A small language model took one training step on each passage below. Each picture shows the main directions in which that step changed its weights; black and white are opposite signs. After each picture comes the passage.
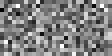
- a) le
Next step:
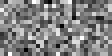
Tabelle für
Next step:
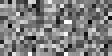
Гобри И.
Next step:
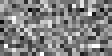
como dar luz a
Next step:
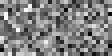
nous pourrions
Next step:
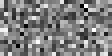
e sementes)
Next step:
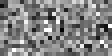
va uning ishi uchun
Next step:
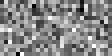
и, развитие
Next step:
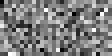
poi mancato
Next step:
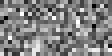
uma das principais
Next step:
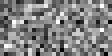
universitarios +
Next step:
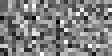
observada em comparação
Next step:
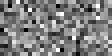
retoman los
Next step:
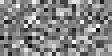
à des outils
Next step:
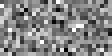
generativa, si
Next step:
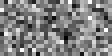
в житлову
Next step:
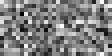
os meses de
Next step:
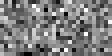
модели, в
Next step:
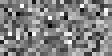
3. Barco
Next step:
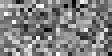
yillar davomida
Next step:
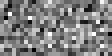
prefiere el
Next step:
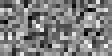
pelos setores dos
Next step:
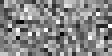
va oziq
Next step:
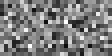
legitimar sus
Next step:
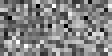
stato nominato
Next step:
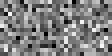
masalalari D.
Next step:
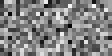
Erasmus da
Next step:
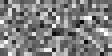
década de
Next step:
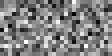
É só um
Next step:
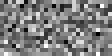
En la fase
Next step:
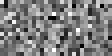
и задачах
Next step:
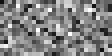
sistemului de
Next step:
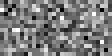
на учебу в
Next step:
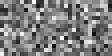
ko‘rib esa
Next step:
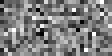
kitoblar ham
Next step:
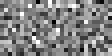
de outro modelo
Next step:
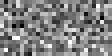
qaratishimiz kerak
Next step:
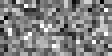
70% de los
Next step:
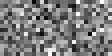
de anestesia
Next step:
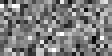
ve üretim
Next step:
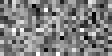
могут быть
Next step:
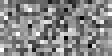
paysans ont
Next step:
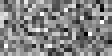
olib boriladi.
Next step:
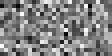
de Lima.
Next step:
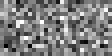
É importante
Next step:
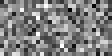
content of the
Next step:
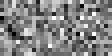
применяется в
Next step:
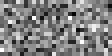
such concentrate
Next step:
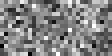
системы могут
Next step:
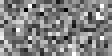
todo designe
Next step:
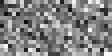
Ular juda
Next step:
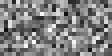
muhim vazifalaridan biri
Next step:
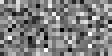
foydalaniladi. Yer
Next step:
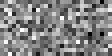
wie z.
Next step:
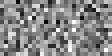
análisis documental
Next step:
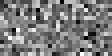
evolución de
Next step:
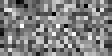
texnologiyalari yangi va
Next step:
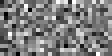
da arte na
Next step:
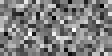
la pesca, tanto
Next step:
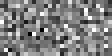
ishlab chiqilgan.
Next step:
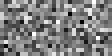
qiladi. Bu borada
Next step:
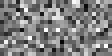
için örnek
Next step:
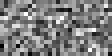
vez melhor na
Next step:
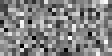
o alto poder
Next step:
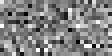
mistura com
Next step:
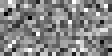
only researchers
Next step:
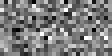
в момент
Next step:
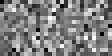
лікування не
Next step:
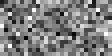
trabajo procede de
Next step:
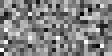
to analyze this
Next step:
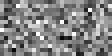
yo'l bilan,
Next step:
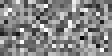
depends on
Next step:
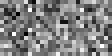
24 серпня
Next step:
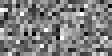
sobre migraciones
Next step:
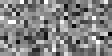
von Aufgaben
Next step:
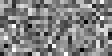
für das Projekt
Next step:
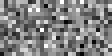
не всегда
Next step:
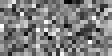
17 Información del
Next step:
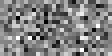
faktor kunci
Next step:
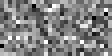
технологій у
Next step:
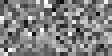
this. Key
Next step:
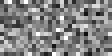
va majoziy
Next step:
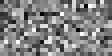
olish. 3.
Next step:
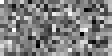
будут являться
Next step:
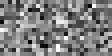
período da
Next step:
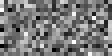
процессе речи
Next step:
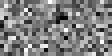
mudanças no
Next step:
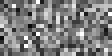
edición. María
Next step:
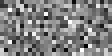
u dargohda
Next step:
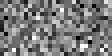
foydalanish o'quvchilarning
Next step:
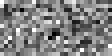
literatura literária uma
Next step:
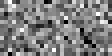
tomonidan kredit
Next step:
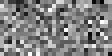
Journal*, vol.
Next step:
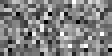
Access International
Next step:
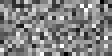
// Politik
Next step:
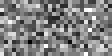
получение в
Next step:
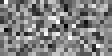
и функциональную
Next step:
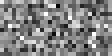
types of
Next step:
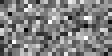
un număr
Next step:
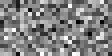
a discipline,
